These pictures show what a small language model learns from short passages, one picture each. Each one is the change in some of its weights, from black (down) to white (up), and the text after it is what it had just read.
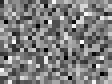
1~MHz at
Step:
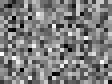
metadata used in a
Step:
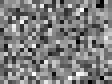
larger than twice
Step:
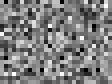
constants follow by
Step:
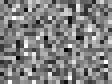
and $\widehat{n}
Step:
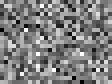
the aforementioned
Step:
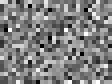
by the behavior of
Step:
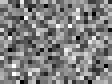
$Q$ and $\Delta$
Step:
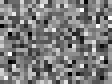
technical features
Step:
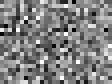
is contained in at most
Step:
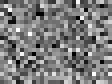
$E_F$ along
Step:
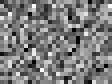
p ) \geq 1$ for
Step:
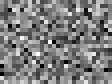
models (knowing that they
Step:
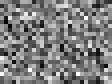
the following {\em master equation
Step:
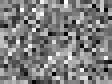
is the distance in total
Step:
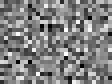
sudden rise of the
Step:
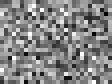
\hline 20 & ABM
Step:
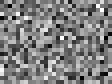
call this the system for
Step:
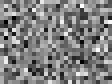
we approach the longer
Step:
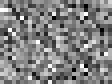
\end{gather*} which
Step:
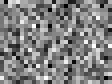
attack. Figure
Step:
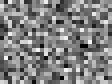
encode emotional
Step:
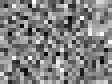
weighted outdegree
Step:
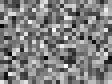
scattering matrix is a
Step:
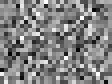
implies that $X$ is a
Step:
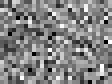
1 \end{array}
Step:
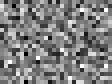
an understanding of
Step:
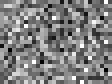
& Group Accuracy
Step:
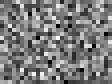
power-law parameters,
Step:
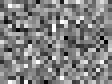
enzyme usage
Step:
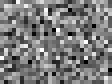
\begin{dem} The
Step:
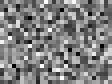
excitation energies
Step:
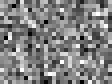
L1 norm} and
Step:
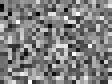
for more than the past
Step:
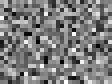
the extended DOP
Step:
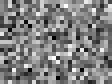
was done by one person
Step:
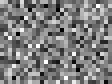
$A$ with reduced density
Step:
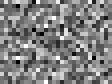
however, the inference
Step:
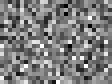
at most $d$ in
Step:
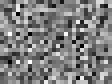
cannot decide whether
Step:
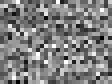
boron concentration
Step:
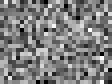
Let us now turn our
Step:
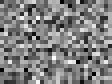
low-dimensional representation for point
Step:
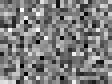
is that the intermediate
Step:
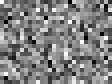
with M-matrix adaption
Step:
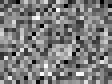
that is clamped at
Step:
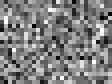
the baseline jet,
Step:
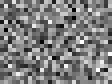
a neural network denoted as
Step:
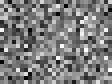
the plane wave spacetime,
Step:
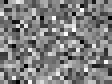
account. In our
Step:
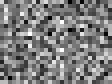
how the sequences
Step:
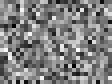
to the forward equation.
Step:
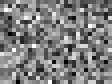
and equal distances
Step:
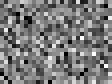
unify the response
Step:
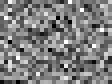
depending upon these parameters.
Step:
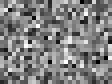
specifies a general equation
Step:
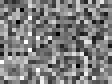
A}$ is called a
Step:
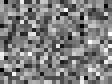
per se is outside the
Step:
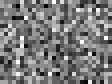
$\mathfrak{D}'$ are
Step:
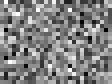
of Lyapunov
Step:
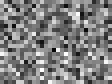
the region of support).
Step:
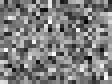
protocols play a
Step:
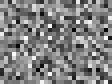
comparable understanding
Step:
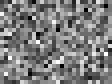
structure plays a central
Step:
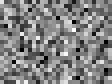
still not able to
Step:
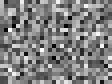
of the asymmetric model for
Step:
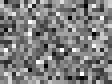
step, we use a
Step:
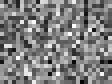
range of a QKD
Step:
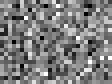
$\sigma$ containing the
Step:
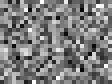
even $k_j =
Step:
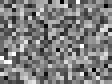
large in our estimation problem:
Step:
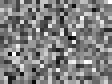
use the value $\lambda$ of
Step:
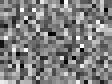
is the set of $k$
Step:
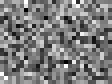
the Minkowski
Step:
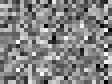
be an open subset of
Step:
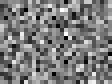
and control constraints are
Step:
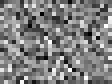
\xi t \right)
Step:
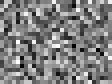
We consider the inertia
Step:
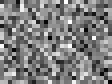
under (III):
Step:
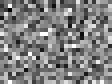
of a molecules number
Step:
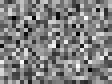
for~$v$. Since the set
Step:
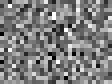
to the similarities in
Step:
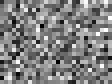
respectively. Thus, we write
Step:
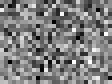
\newblock {\em Infection
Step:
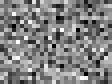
A} \author{ B.
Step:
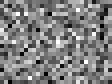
kg, this completely
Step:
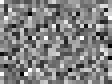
colimit are $$
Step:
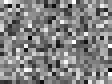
Those Theorems
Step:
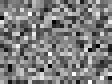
the model are chosen to
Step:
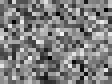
our experiment, we calculated
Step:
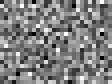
We now show how our results
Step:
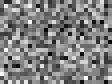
V, as was shown in the
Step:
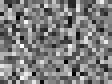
and does not imply
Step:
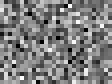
different classes. This can lead
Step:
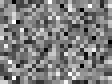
different phenomena -
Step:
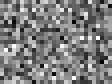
we have to solve three
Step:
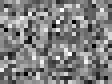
values, \begin{equation}
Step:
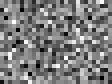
clear. In this paper,
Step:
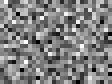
impact parameter also have a
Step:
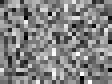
\medskip In
